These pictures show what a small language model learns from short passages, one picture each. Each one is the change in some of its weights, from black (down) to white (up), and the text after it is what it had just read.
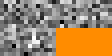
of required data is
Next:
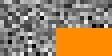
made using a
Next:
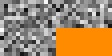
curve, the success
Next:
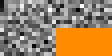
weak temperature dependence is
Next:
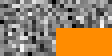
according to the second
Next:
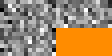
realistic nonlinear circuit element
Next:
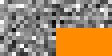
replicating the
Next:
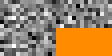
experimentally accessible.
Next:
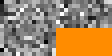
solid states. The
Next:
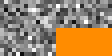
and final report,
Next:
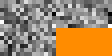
meets our
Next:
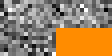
dissipation at radii far
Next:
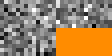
and maintainer agents
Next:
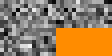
we do not consider
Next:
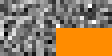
partial degeneracy appears
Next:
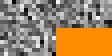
susceptibility, which
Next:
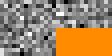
discussions. We also
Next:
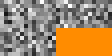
embedding lookup
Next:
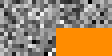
Generated Random
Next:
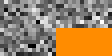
and it may not
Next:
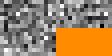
$\Delta \rho
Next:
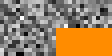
as well as the
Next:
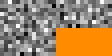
benchmark points are marked
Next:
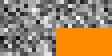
and moved into
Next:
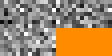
things: the
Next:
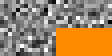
we can successfully track
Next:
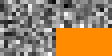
similar dualities are
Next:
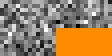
the surfaces of
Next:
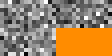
test a class of
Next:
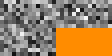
of acquiring
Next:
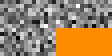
FMD was calculated
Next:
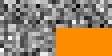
of behavioral system
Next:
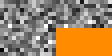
VC dimension,
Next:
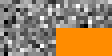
Measuring these
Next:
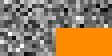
that one should
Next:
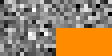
efficiency of classical neural
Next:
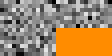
small compared to the
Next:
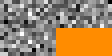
plot, estimated by
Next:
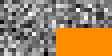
conductance shows periodic oscillations
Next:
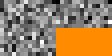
predominately consists
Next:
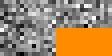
function is applied as
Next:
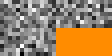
such as the particle
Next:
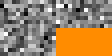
functional linear regression
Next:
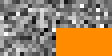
overlap integrals between asymptotic
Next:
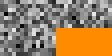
phase of the mission
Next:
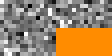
& \int
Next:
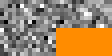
(below we put
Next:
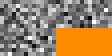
the critical threshold is
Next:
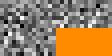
have explored the
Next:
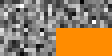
We note that the
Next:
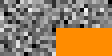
monitoring conditions
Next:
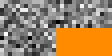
the Coulomb potential.
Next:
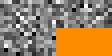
be such that
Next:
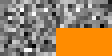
researchers were
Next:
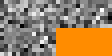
gas gap induces
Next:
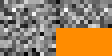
evidence that mass loss
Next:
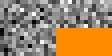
wings of strong
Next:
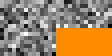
a rotatable
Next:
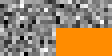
resulting from a large
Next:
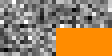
cores between
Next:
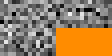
order of unity,
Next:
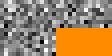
situation when all,
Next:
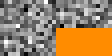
list calculations with no
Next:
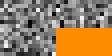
This implies that the
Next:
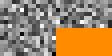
field, the full
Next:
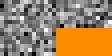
precise calculations are necessary
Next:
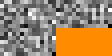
model, allowing geometry
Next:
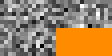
direction of ${\bf
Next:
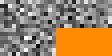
is to be
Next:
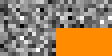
not only to constrain
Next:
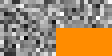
an evaluation turns out
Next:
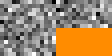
Green, M.
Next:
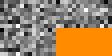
been adjusted in
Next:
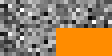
is comparatively
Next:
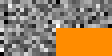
will be sufficient for
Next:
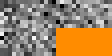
from our collisionless
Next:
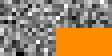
dependence of the chemical
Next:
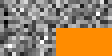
exceptional extended
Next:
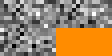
in space is
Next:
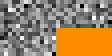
contexts, often
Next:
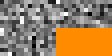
Zeeman field
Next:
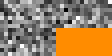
local Lorentz invariance because
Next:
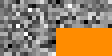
decay $\kl$.
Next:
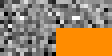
Wilson loops from string
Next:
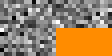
Hence, it is
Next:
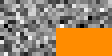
optical experiments. In
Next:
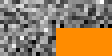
an efficient way of
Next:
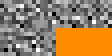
It could be observed
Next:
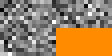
barely visible
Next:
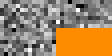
the Promise
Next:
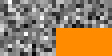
feedback gain can be
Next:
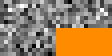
radius of curvature
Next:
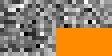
heating ##
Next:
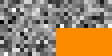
DAX. Here
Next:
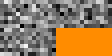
are conserved when the
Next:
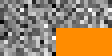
work, we
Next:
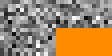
exciting finding from
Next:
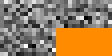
that may be too
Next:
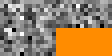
themes emerged
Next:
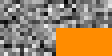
1. In the
